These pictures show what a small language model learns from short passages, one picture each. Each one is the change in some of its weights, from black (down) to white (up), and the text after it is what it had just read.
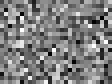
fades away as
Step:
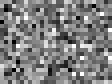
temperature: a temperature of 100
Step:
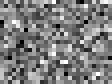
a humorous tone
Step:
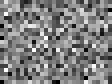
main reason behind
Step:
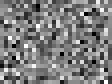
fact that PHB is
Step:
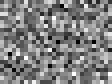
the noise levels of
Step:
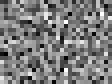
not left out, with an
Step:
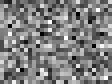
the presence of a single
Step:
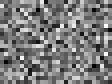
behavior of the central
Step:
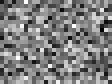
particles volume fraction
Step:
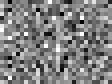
objects, or may not
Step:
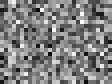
sharing all trainable
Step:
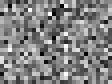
that could compromise the
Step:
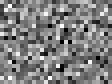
vector machine,
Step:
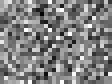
synthesis solution and
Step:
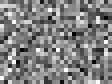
RH). - Fixing
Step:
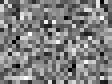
We positioned our problem
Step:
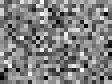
$\sim10\%$ lower limit
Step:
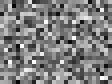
significantly shifted the
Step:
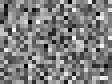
and the Hubble flow
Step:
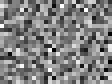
LLMs in the
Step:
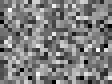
different outlier features
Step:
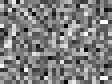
where the constraints of the
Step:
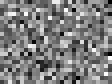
largest component) and for
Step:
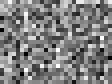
zero-intensity of the
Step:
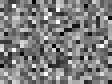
extended in other directions
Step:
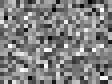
increase the distances that the data
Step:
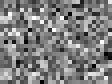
drinks? (1)
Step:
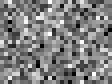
patients diagnosed
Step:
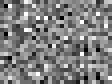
briefly described
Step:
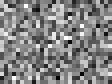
this research note is to
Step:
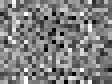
and softwarized approach
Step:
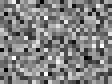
still lived in
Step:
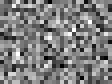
that CMD. But
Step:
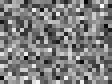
evolution in the case in which
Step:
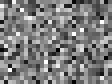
by improving the calculation of
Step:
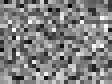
all data has been written
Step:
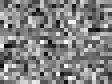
world to a good
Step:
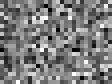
radiation. Temperature
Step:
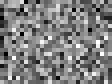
with performers traveling from
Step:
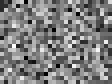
feature extraction algorithms
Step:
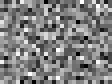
out propagation speed
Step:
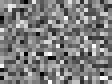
way to the birth of
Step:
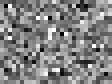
This reliance on potentially
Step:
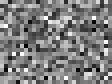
master equation, so we
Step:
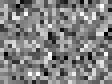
alcohol is
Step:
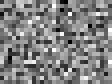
1. Introduction
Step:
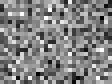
and the redshift) and
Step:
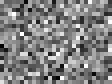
calcium and forms
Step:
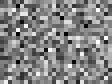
access barriers.
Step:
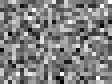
[24]. It is also
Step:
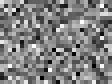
phenomena would include
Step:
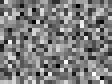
dataset, which poses
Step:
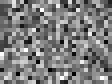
for the scalar field, since
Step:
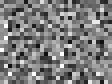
\nonu b_4
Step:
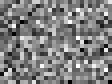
similar). As expected,
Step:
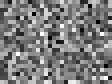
be the last step as
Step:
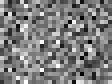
following, we will only need the
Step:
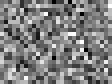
is equal to 0.
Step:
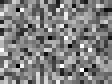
reflects the fact that many
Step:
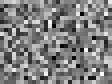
being a key process for
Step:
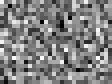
statistically significant levels in
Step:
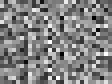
ALI & AMI
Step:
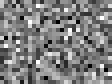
where the ridges enter
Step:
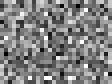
calculated according to the
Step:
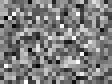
events is well suited
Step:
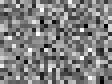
Wigner function of a
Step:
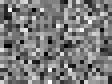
as a function of local density
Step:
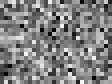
solar system will have great
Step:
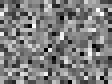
analysis for different fGn time
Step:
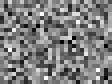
traditions from around the
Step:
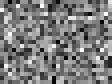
9:8, an interval
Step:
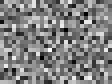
the previous texts,
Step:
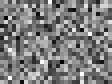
emitter must be considered.
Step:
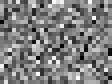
plasma density. The
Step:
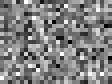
students place greater importance
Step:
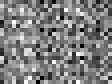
because we have to use the
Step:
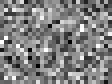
there is no evidence in the
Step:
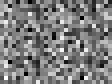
is that this is the most that
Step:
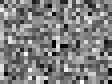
as a limitation of the current
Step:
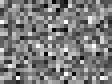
banana obtained from the
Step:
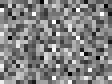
while theirs cannot; in
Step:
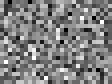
QFT, in particular
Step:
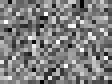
tunneling within the
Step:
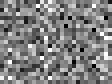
summarize my
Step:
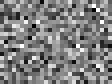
sharing/renting of
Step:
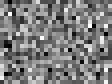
disc, given as a function of
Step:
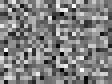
which could be due to the
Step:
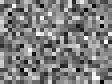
of a ferromagnetic
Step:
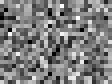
strength tensor
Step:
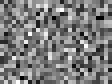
of how contemporary
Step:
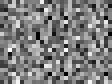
put pressure on the
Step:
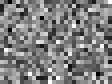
RC and red giant
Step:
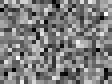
plages through a MM
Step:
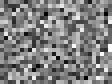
spectrographs like
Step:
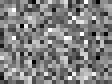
that are not accessible to
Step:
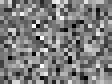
a sharp gradient
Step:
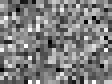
data collected from IoT
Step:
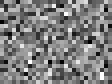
dual boundary edges
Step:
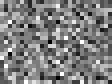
of required nodes will
